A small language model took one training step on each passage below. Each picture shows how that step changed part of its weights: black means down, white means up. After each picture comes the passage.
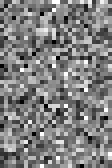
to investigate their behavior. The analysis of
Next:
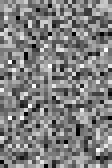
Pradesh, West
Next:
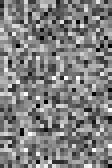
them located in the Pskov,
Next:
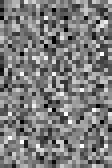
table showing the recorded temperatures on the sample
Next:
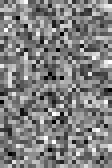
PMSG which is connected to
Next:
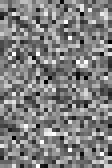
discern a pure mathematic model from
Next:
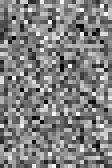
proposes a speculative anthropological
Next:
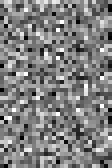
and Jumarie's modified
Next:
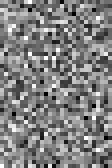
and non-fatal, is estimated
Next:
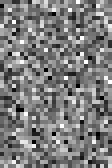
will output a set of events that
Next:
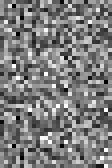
during the transfer of datasets.
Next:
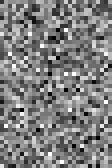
surgery practice and served as
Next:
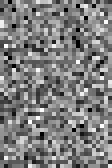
influence from friends. - ✓ Most
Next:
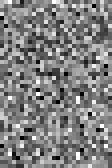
resin and fibre were retrieved from
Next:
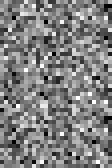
the TCP/IP set of
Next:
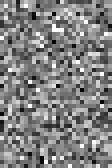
only mildly agree (partly
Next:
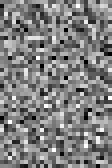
accept social experience; The ability to solve
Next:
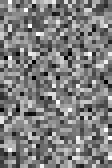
and significant direct effect on organizational performance.
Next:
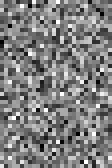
as means \pm SD. There are
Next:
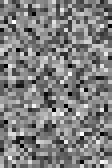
attention to the object rather to the principles
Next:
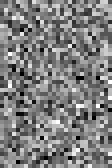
year, a memorandum on
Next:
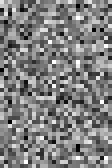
two Table 1 The l_2 norm
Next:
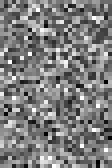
of the trap voltage leads to delay
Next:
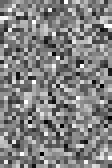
the results indicate that the YS of
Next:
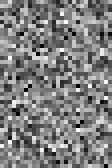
on traditional odometry methods may
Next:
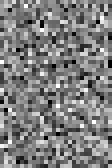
research on propolis as an
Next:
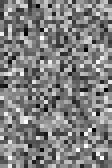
questionnaire targeted all stakeholders in the value chain
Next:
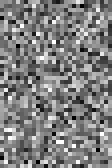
in gut commensal bacteria in
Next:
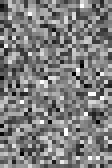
50 rpm for 2 hours. When
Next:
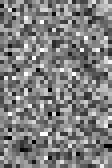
TOXSEE REGIONAL
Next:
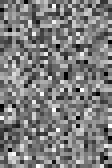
largely dependent on regional actors' personality.
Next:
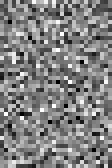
is estimated to comprise more than half
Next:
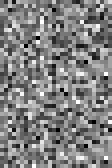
reflexes at 44.9°
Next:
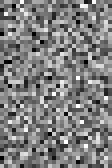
maintain consumer loyalty, which can
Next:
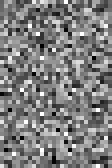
or on synthetic data produced by other
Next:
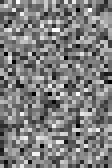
3. Results and the features of the
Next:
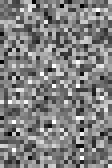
objects in a rights statement can be a
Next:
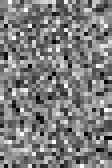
and effective in facing complex tasks and
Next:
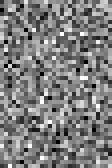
how video games can be used as
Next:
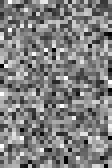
for 2D eye gaze
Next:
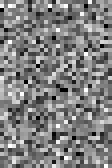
reentry cone probe
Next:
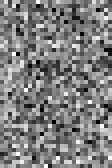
Materials: The Lewis acids employed
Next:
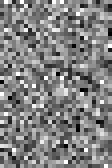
use HeLa cells in which exact
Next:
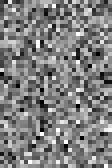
the remains of scheme members who face
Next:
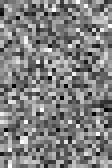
achieved. The product cross-section
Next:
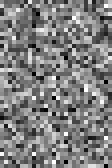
in Europe and North America, and now
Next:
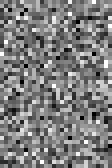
intervention (APA, 2017a).
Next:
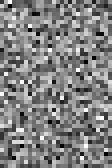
SEM micrographs of the
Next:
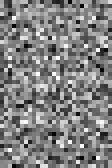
as tablets, powders and
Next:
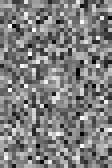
or *u*, appears in most cases
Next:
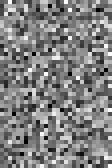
practical and effective communication system for
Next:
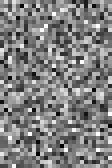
column and nut are correctly
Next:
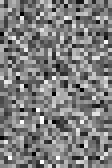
it captions the webcam
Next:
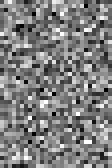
afford to ignore.”
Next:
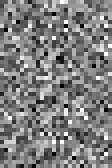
workforce of the future to manage
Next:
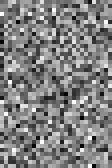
point results with lots of applications in
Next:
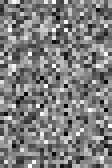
and social justice in teaching and learning;
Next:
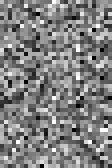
human activity globally. World Health Organization
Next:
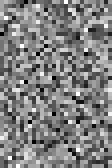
E represents the edges of the CAG
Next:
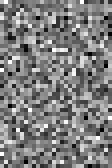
swimming around and fighting
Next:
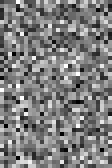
Feed point impedance 328
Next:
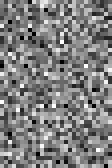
of query keywords is done,
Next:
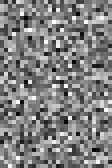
strictly forbid the use
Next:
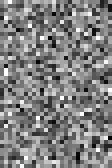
and *Switzerland*
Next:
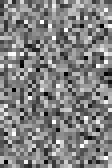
use the pre-defined split of
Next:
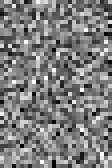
into the DEA Solver which is
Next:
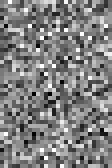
and the embedding strength of their
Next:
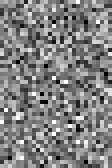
key at least 1024 bits.
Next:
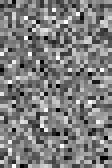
of local recurrence. We performed
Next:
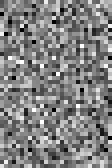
temporal frequency (ν) of the
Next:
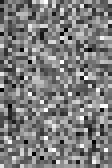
when pressure is applied: One is the
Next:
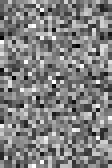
estimate concentrations of Telmisartan
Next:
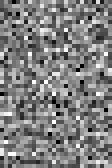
of these systems are adapted to grow and
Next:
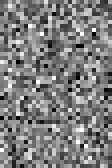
mean $\mu_N \in
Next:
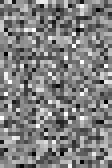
goods from the seller to the
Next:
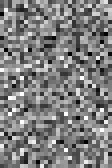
On the one hand, inflammation
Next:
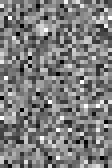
at the official website of the company.
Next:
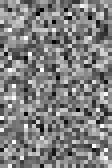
and geoelectric sections. The
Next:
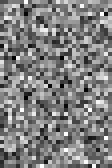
in compliance rate. This difference highlights the
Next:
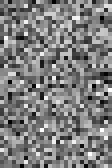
On The Development Of Scientific Research In
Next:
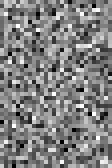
ancestors". It can be said
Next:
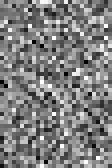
of the discharge tube. The pressure,
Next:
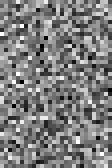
Siphonal apex slightly
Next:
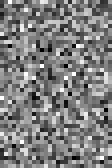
for such a main artery.
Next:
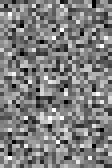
natural products has been necessitated due
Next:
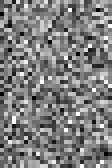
Electrical provides a flexible environment for detailed
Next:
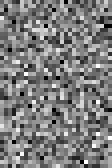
is experiencing rapid transformation in the business
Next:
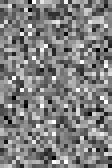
of the proposed approach. Recommender
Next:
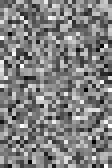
majority of the people felt that they
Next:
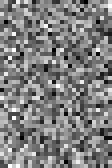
the University of Cape Town's
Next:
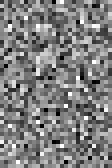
strains were combined in him to form
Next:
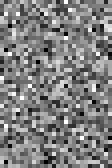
service would always convey the idea that a
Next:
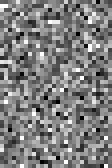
- 3 was increased on average in both
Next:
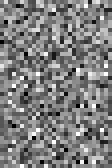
\left[2 \frac{\partial
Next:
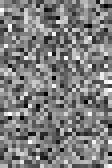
the species whereas according to FG,
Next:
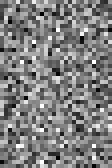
was assessed. Each DEM was compared against
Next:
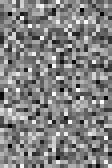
routinely calculated as part of numerical
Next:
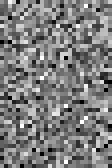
In operational terms, the research, which
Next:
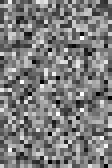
on educational institutions in remote areas of
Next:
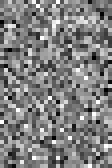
result (FDI as dependent variable)
